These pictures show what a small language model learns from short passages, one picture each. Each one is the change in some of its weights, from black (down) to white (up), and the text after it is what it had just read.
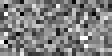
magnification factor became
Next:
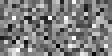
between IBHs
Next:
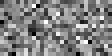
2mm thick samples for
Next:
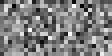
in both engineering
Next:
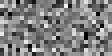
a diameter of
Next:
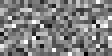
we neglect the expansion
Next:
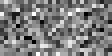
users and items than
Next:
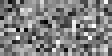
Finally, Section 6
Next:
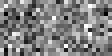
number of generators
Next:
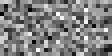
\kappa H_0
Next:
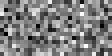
Service Wages
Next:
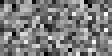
in our previous work
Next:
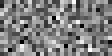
to the high potential of
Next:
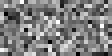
electronics can take)
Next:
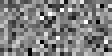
$\delta$. The methods
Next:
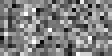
of Mechanical
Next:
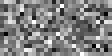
gravitational wave
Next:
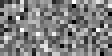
at Norberto
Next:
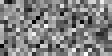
less invasive
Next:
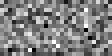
A. Podar
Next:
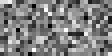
is crucial when
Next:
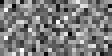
in the closed
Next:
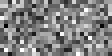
E : Writing
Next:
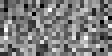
to RGB
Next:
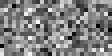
IOU of the proposed
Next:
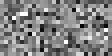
using physical model.
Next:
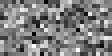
details on the procedure will
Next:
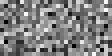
still some areas such as
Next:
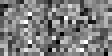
effect of addition of
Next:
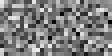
lattices provide a
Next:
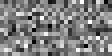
[35] reported a
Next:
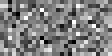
previously, we note
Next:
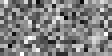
upper or lower bound of
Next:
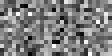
Attack lowers
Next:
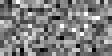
Existing slope
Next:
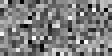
each focusing on different
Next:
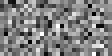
here. We performed time
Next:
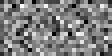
in which the required energy
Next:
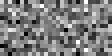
the parameters that measure the
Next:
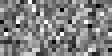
\\ {\scriptsize
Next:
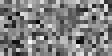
this decay, and we
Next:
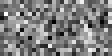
molecular components between
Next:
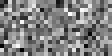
merely the general
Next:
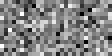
of Current Science
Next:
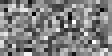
interest David
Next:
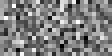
at the surface, R
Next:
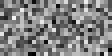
fading statistics
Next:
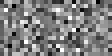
of the cations for
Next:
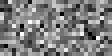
effective solution through photo
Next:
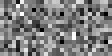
set temperatures as measured
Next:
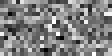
Reference 4 contains a
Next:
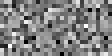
possible after commission of
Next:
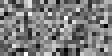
the details when mixture
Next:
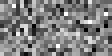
their excellent
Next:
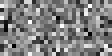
banking environment will
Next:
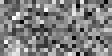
typically not available.
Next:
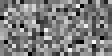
time. Manual
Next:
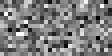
concentration proposed by other
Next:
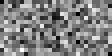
by the effective mode energy
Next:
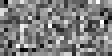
each well, the gas
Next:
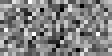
show in the next
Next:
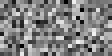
etc. Except
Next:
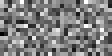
an operation, the
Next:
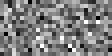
jet momentum is determined
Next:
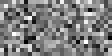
timescale of
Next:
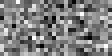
An individual sample includes
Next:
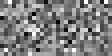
data to find relationships
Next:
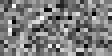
due to Mayank
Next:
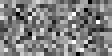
administered across the
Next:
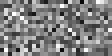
final properties and performance of
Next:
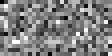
theorem to compress
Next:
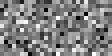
higher education institutions from
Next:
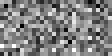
conservation laws
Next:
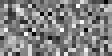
associated to projectors
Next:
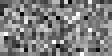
requirement for the
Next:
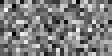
in the field of
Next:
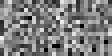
reported to the United
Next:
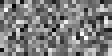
in the past on
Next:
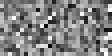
of equality between
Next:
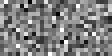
order to improve the image
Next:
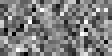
form of a quite
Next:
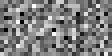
or painful
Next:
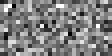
in a master's
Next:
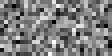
obtained an ethical
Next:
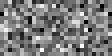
or represents that its use
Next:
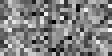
electrical efficiency due to
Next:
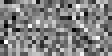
detector at a distance
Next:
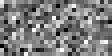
Governance of the
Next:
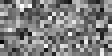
be efficient at
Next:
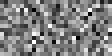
scanner or
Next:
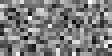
– actinide
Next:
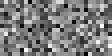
a modular invariant
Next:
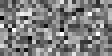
experiments. VI and
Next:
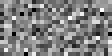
similar and stable.
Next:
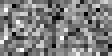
is made in the second
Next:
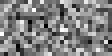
yet from the data
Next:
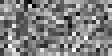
exact Gaunt
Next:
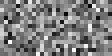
coincidence of
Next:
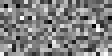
we gather all
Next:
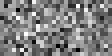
not that the transverse
